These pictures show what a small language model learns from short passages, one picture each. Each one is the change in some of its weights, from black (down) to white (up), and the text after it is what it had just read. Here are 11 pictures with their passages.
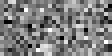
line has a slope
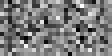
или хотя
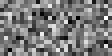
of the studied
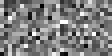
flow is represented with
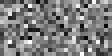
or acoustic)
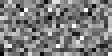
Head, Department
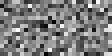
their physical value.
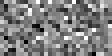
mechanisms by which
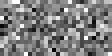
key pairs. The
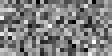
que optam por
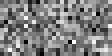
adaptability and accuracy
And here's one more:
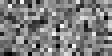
We conclude that
